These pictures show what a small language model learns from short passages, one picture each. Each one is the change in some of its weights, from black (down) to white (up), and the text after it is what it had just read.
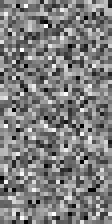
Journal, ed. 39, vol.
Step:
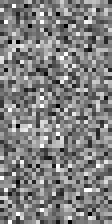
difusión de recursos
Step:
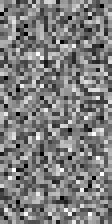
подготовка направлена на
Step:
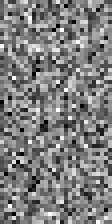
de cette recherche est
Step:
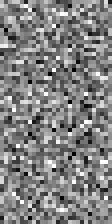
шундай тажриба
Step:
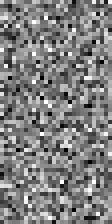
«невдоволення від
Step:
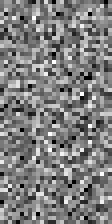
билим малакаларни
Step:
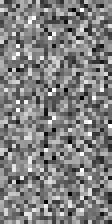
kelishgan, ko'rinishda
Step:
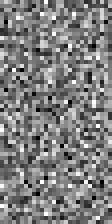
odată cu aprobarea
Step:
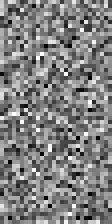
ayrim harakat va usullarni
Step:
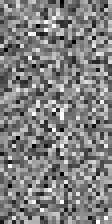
de 2009 Sorensen y col.
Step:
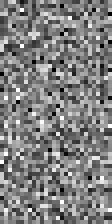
din Evul mediu și
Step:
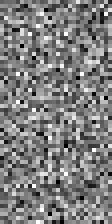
Território brasileiro
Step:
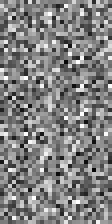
e os anos já com a
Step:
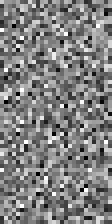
W. J. — Aan de hand
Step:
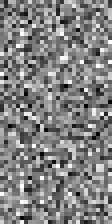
(IBGE) sobre la
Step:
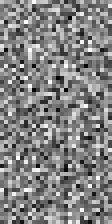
netamente cuantitativa, es
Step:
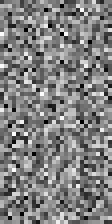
ana shu standartlar
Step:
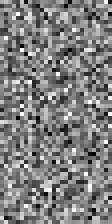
: *Atmosphères
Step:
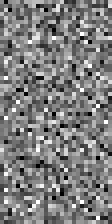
экономике и обществе
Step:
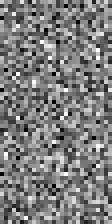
Um instituto, em
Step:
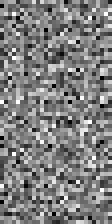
w którym prawo
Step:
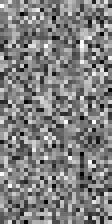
Tarisa Maharani,
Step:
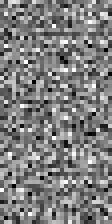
із використанням
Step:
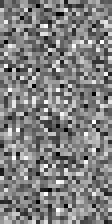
responsables éducatifs
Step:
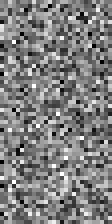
baik memungkinkan guru
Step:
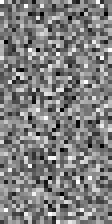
de la descomposición, el
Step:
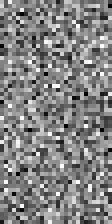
incentivar a pesquisa
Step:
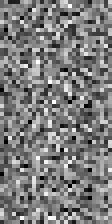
меры, принимаемые
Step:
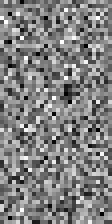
va maslahat berishdan
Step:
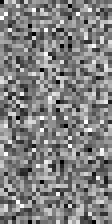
probleme și a găsi
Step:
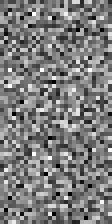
que, para algumas pessoas,
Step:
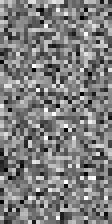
средства обобщения. А.
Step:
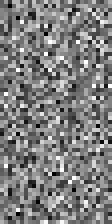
dits « monstres »
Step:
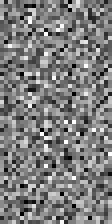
konsepsiyalarda keng
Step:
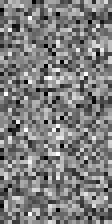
I. Hypertension and
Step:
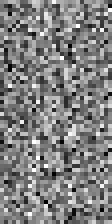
interactive, motivation,
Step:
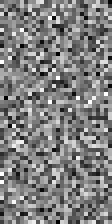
adequada plasticamente e
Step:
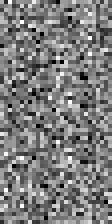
editorial durante el mes de
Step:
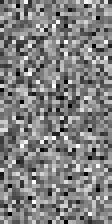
highlights the importance of
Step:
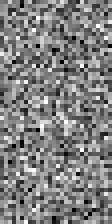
aku belum bisa
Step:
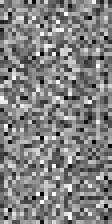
various disciplines,
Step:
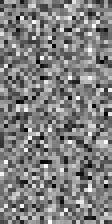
nazaridan “maqsad”
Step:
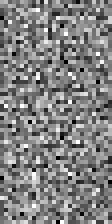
com os agricultores.
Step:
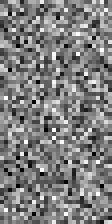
bu gap besh yoshli
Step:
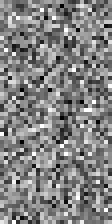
tahap klasifikasi
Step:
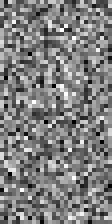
campo do marketing de
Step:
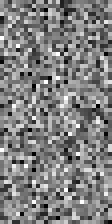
penerimaan vaksin.
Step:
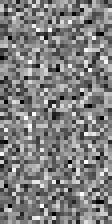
грантов Духовному
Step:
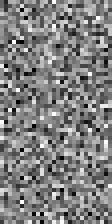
bol façonné à la
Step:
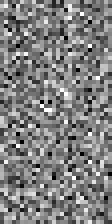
va turkiy tillaridan
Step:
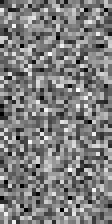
yechishda qiyinchiliklar
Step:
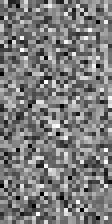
modern treatments for
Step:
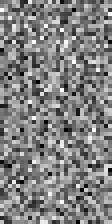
kerak. Javoblar uch
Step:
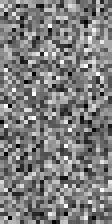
- Çifci, M. E.
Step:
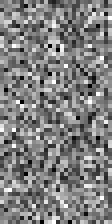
Sendo notável o papel
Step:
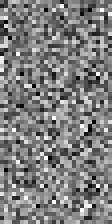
погрешности и сумма
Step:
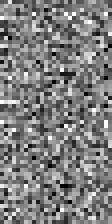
злочину через сім
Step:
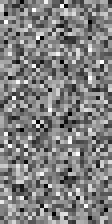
farklı ıstılah
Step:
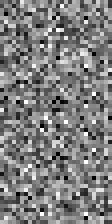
Fast abschließend
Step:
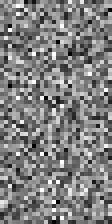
acrescenta ele que as
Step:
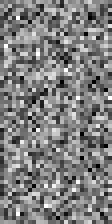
son effet se manifeste de
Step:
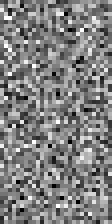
qarshi hujum uchun
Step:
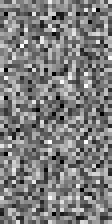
2. Mamasoatov
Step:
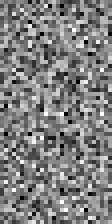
8 cm tinggi = 6 cm
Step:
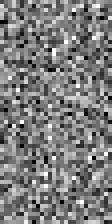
hokimiyatga sodiqlik va
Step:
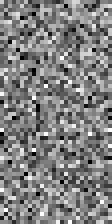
zbarvená a méně
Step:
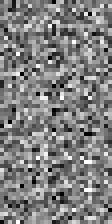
вівтарі були
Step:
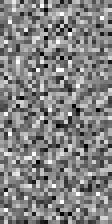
de verevening in den weg
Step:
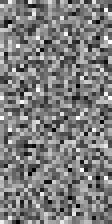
boshqalar bilan samarali
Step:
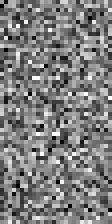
проблемам обучения
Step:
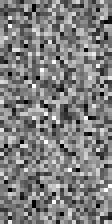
- 2.- Comorbilidades y
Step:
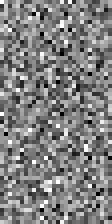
demostrado su potencial para
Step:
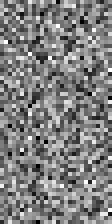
y el olivo eran
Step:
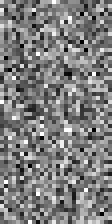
Jeyndi kushli
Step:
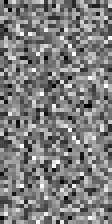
ведущих банка
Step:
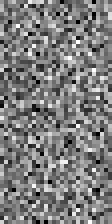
Ularning qo‘llanishida ham
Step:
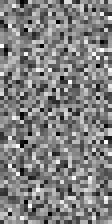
Savol tug'iladi:
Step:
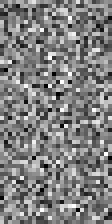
perda do controle emocional da
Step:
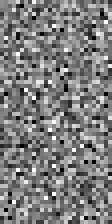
КСВ в практичній
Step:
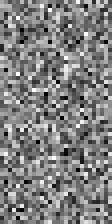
atas setiap pekerjaan
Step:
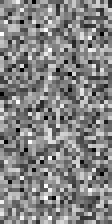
Hadot, Faustino
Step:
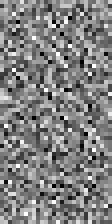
Bankası tarafından
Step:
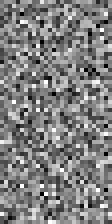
of developments in the late
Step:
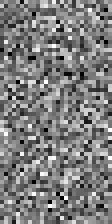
a central place.
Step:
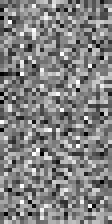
des Raumes (Abb.
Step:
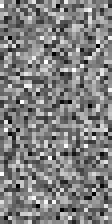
актом исторической
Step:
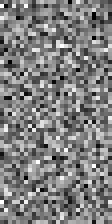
& Toxirova, F.
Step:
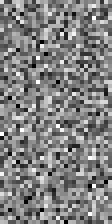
huidige tarief van
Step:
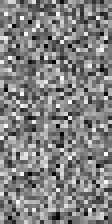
comun de reflecție și
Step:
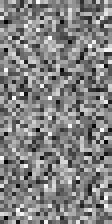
uzog'ini yaqin,
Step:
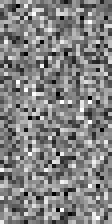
расчетное значение
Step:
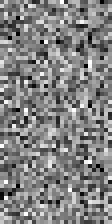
auf einmal weg. Oder,
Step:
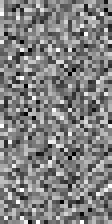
ao mesmo tempo precisavam
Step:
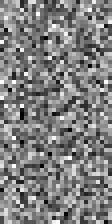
terjemahan, edisi
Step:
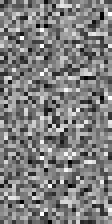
що князь виконував
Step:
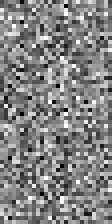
ini merupakan hasil
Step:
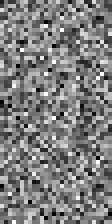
oshirish va darsga
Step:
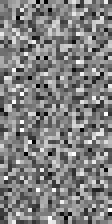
□ o'quvchilar
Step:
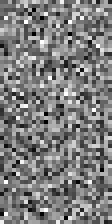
with consultation, can be
